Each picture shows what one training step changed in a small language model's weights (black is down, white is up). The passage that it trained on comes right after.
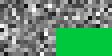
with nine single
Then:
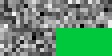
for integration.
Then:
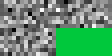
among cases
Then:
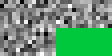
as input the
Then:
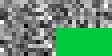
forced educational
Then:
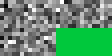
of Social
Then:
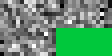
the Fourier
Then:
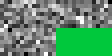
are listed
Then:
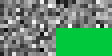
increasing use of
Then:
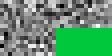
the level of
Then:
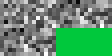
language and
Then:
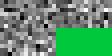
In this section,
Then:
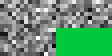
type variable
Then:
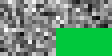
the general structure.
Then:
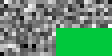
free to
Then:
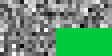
the second generation
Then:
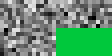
the collision
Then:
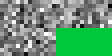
problems in higher
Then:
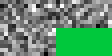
with a significance
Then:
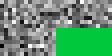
two elements of
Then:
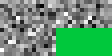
an RMS
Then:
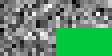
were studying in
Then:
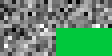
when, where and
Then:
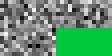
of the samples using
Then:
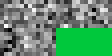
is considered (or
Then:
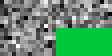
in Table
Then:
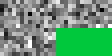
nodes in the
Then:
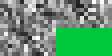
the system's
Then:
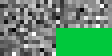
understanding of
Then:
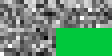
the old
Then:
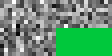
matrix 15.
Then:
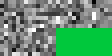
it works.
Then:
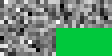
parts and the
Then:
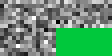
extracted within
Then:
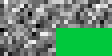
patients were also
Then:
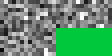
- Beverage
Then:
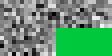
a novel
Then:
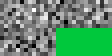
%of the
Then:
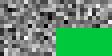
The hind
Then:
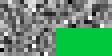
the iterative
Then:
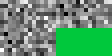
comment about the
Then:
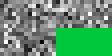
using continuous
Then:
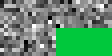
we present the
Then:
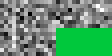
second phase was the
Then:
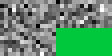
test subset were
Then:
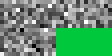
infections and
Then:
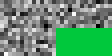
constitute the
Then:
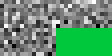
be accurate
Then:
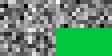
of the above.
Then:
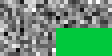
the first pair
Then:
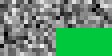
field of an
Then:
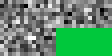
by use of the
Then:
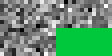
conductivity and
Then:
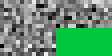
a simple
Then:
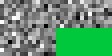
cannot be
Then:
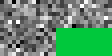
% \hline
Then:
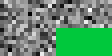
x and y,
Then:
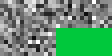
the product
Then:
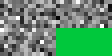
more likely
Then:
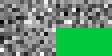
inflation phase
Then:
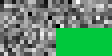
we see that the
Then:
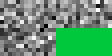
concern with
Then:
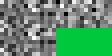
to estimate
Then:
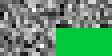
and the amount
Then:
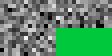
The recent
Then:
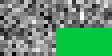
existence of
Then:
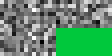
to conventional
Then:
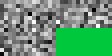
according to
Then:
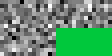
that occur in
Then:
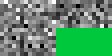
role will
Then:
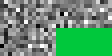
description of
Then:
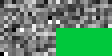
we have to
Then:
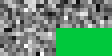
the dual is
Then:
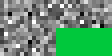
values as well as
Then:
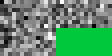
sample for Table
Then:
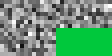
matrix depends on
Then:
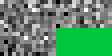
to determine
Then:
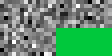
how target
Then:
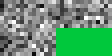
formation of a
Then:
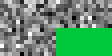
the grating
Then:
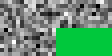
the branch
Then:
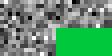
this study is a
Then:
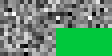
A smaller number
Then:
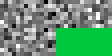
in the overall
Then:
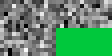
witness how
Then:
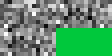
are provided by
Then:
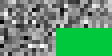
absence of
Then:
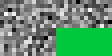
Rev.} B
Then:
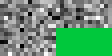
factors of
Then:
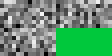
resolution could
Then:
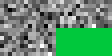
The effects of
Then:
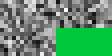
the diversity of
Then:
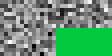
BGA for
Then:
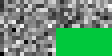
former can be
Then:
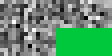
into the system
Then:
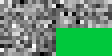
time goes
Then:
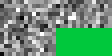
may also be
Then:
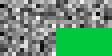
multi objective
